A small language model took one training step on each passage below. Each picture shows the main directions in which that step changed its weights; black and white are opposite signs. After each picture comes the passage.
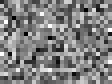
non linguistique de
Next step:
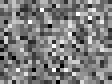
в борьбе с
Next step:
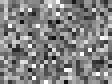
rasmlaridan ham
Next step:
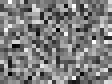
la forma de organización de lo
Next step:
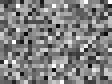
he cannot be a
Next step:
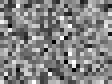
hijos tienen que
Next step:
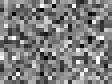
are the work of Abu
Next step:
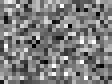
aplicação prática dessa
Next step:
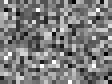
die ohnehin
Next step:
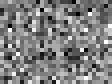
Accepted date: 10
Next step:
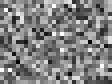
yang tersedia secara
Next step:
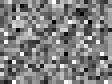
ishonchlar o'z
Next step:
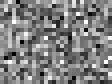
ёки уч аъзоли
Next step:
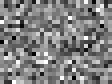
Fernandez E.
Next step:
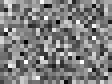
Bu asar faqatgina
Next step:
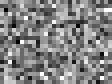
утворенням, як
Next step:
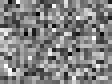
юқори бўлган.
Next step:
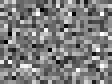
metode jam henti adalah
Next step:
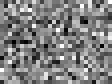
constitucional**: teoria,
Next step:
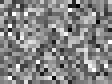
bilangan gelombang
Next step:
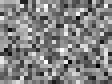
ser social lo que caracteriza
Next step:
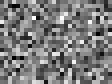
relation to the acid
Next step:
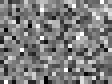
xavf ostiga
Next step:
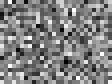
Sección I DE LA
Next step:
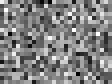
orden dominante”
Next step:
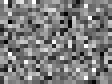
ailemize ne
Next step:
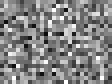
agora? Sim Não
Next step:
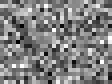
orqali turli ta‘limiy
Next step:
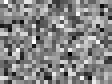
پرانا است؛
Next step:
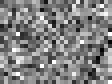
застосування результатів.
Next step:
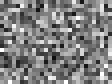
zaif kampirning
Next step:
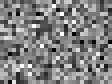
in human life
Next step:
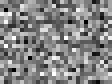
в промисловості,
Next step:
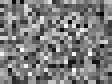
sur les rendements et
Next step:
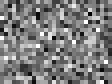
maktab psixologlari
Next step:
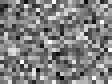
construcción conjunta de
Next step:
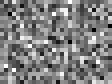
ta'minlashning muhim
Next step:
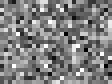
terjadi pada system yang
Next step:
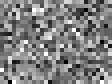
metodi o‘quvchida
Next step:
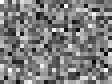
para la evaluación de
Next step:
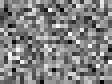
de alta resolução.
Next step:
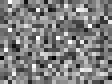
sociais do Estado, sendo
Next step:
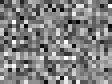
ва соғлиғи
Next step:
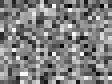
kalır. Daha
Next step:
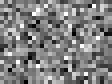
la novela de Robin
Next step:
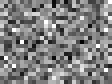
1 Entwicklung
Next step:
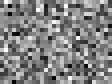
zarys dziejów
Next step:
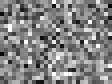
і досліджень, їх
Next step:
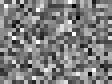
mendapatkan ruang
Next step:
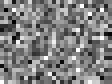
способів забезпечення
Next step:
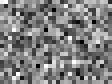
using digital interactive
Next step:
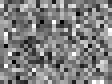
qizi , tayanch
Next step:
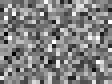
caso contrário requer que o
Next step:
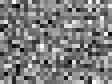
FAL (France
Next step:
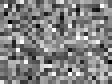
prevé el derecho de
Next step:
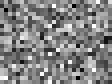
всё читал
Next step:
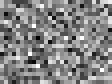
Xulosa qilish mumkinki,
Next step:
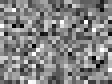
Insondagi pastlik
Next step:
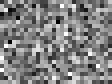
tradición. Las
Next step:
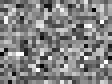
Bank Group.
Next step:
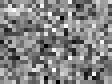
характеризуются высоким
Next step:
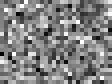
darslik bilan ishlash.
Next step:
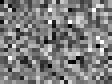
*lipsa unei
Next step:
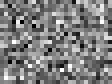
de l'IVG au
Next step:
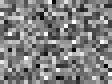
se vive de otra forma
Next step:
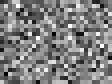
всего Анемия
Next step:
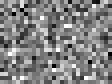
у своїй статті
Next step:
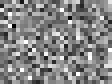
xizmatchilari yoki
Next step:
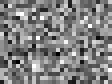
Pemberian gula
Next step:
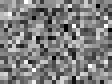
faaliyetinin sanat
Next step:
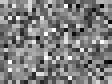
Schatz *et al.*
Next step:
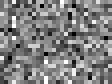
a seco a condição mais
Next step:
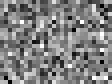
rivojlantirish bo'yicha milliy
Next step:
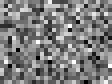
que consiste en determinar la
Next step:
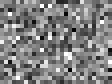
vakillining normal
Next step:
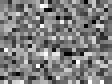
Duarte, A.
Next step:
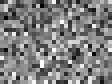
and radiocarbon
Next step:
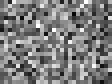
tonnalarning zaminday
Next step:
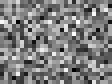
veya tekrara
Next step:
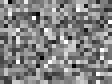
propuesta de acciones para
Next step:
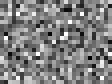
причин: материальными
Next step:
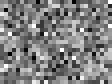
ОЕСР щодо
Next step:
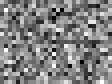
durablement les conditions
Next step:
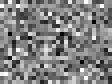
se puede clasificar
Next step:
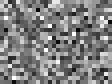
de suas existências há o
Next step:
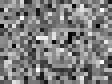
berilgan bolalar undan
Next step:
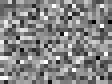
tecnificación del proceso
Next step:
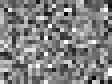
Мажнун... У
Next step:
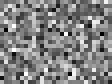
dostop (Petra
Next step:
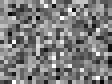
under the supervision
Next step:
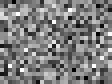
of modern and international
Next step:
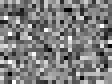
le cadre du site
